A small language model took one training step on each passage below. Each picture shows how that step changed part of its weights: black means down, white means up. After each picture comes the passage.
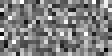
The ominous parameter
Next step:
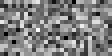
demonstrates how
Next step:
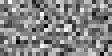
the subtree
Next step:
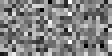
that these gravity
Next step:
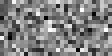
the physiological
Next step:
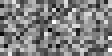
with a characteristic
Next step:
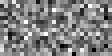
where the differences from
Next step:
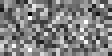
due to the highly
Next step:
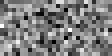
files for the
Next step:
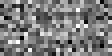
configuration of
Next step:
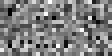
of inertia
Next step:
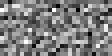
coupling with matter is
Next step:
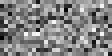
on the values of the
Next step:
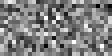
and decreasing
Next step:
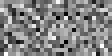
\mj, only
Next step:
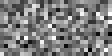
signal. The region
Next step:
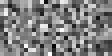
measurements probably
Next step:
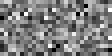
deep CNN
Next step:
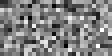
either by
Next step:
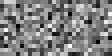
localization as a function
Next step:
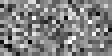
in frequency contribution
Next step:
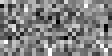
the interval approach
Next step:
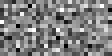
reread the
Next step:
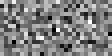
the effective four
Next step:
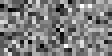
deviation values are
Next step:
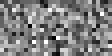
Loong et
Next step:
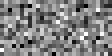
made in the
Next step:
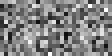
on the image on
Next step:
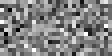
fermions are
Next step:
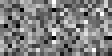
redundant model,
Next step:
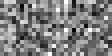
both the NIR
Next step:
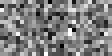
a maximum and a
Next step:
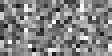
normalization conditions we obtain
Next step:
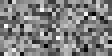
Dicke state
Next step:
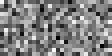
solely on the
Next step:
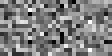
scattering parameters are
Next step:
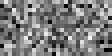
first resonance is
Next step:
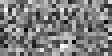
the ITO
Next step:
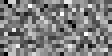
coinless search
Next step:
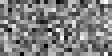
if the Fermi
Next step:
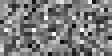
instanton size
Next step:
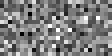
move to new
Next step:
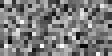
field is to make
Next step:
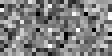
a refined analysis of
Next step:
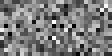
Anderson and
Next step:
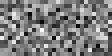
open flash
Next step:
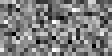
and amplitude of the
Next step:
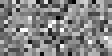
(we will consider for
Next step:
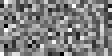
cost and the
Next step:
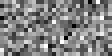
with the probe
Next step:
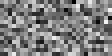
that were reported
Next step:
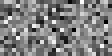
and are shared between
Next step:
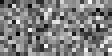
dec}})$ that at
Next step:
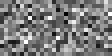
Comparison with
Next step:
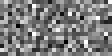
to an experiment
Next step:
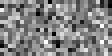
a mode only
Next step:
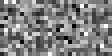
type that can
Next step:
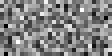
the coordination of the
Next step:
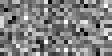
acoustic waves
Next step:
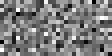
The goal of our
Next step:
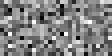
materials are
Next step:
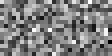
one-particle probability
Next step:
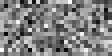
and annihilation
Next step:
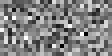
that the former
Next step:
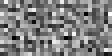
recovery of the
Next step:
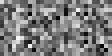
| | Cheng et
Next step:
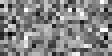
the variability is
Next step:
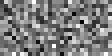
are prepared as
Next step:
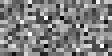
be positive or
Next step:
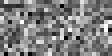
occurs for
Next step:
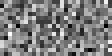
structure formation. These
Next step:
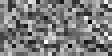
2 continue
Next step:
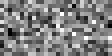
in every
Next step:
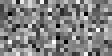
place limits on
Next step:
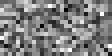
algebra of
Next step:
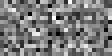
backend using a
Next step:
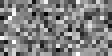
That is,
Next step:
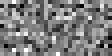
away from the
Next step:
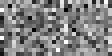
RP for both
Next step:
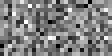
\item heat
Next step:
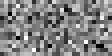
KEs, the
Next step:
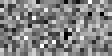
in the previous section
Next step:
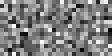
the two-mode
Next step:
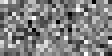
as: \beq
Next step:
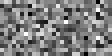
accuracy in
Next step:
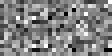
by an edge.
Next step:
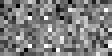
decompose the
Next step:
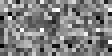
SIS provides
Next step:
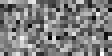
reliability and
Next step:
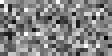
the averaging effects
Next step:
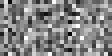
scale, the first
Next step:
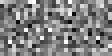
return the same
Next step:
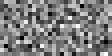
cluster, resulting
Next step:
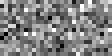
the maximum values
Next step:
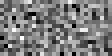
typical quasar
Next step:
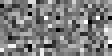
decays to two
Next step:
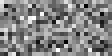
the ansatz
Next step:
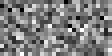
coupling parameter g, which
